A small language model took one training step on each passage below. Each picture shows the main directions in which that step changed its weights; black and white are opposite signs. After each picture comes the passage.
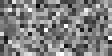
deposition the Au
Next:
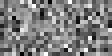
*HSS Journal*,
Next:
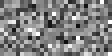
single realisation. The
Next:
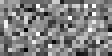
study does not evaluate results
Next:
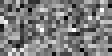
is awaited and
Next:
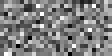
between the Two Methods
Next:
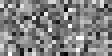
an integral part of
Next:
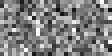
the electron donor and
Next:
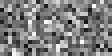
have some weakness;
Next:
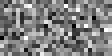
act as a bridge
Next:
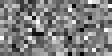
the simplest dataset
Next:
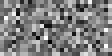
faster. Note that
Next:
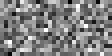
still an important cause of
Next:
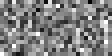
posterior superior
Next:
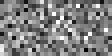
The fundamentalization of education
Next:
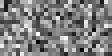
to investigate more deeply
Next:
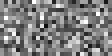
лиц с
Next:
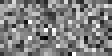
largely depends on the level
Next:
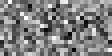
tourist service and,
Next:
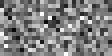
– original draft,
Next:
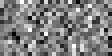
the Intellectual
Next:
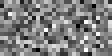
in surveys during the
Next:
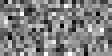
materials, including children's
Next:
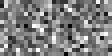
of modeling, designed to
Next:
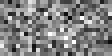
paper⁷, “This
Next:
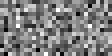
reduction with involvement of two
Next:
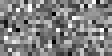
does not contradict
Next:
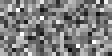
is faced with a large
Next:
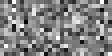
off Owerri
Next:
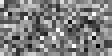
from the capital. From
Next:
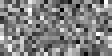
is to provide training and
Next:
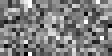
Technique. Participants
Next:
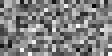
in dSTORM
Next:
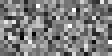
methods and analysis provided to
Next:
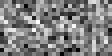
its design, implementation and
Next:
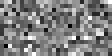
under the permit number
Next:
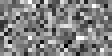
Task 1 The results
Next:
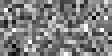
hope that setting the
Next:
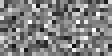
(short circuit
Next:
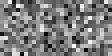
currently pending confirmation
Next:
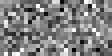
study was to examine the
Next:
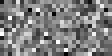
it transmits data
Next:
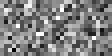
efforts. We hope to
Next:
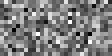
simultaneously. This approach improves
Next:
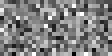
set out by the
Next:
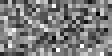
trade, economic and infrastructure
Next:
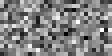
from the manufacturer during
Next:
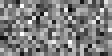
a case study in which
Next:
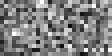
times greater and last
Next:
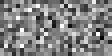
refined deflections at
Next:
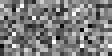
dithionite reduced
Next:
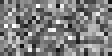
with \wedge the
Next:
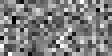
Report Compiled
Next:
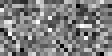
all cases corrected
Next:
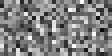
in the case of
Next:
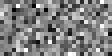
1.1 Change
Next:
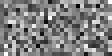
taken from the CMU
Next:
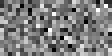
is the input heat to
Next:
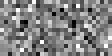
assuming X is a
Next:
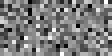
is to test the
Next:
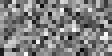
possible to reach a new
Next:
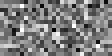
draft, AAA
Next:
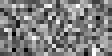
coiling, a:
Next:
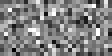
visible moisture. The two
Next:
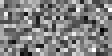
from the results of the
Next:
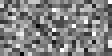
with the project website,
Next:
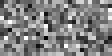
curiosity and
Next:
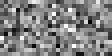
weak or medium bands at
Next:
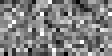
functions e.g.
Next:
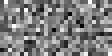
These results indicate that the
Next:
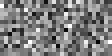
while taking into consideration the
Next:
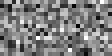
they could cause a
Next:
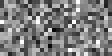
the final test gage
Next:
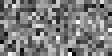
which is possible by
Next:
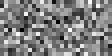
of 6 Hz until
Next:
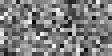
(for example,
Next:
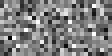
the case of centralized
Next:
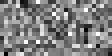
changes in the economic life
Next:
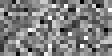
at the same time,
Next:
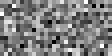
colonization by
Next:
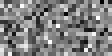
a type of progressive
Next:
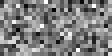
scientific and technological development
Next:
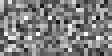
challenge for Italy is
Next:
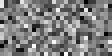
of various lymph node
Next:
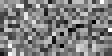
basis for quantitative and qualitative
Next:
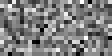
they have got social
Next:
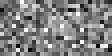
develop the industrial growth,
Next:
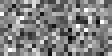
reforestation of
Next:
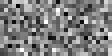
benefits provided by green
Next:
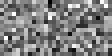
been highlighted, and its
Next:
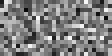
to relief these
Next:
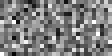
The term linear is used
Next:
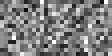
The main goal of this
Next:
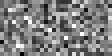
number of edible insect
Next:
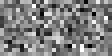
Czech Republic,
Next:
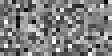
reduction is expected: as
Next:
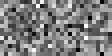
R&D Research &
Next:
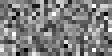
one mill. This indicates
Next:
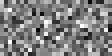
(sudden death
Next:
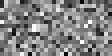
of upper and lower
